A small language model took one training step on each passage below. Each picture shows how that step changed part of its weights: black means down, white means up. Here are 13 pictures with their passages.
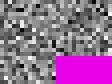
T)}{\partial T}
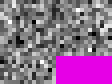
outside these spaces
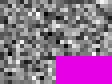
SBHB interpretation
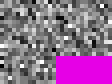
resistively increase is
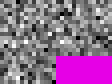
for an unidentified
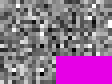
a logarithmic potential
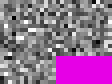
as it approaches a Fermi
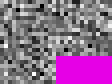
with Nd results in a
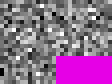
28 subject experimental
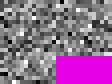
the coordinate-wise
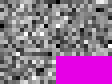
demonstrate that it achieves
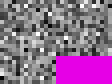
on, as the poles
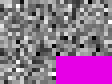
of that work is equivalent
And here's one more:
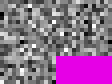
sharing is referred
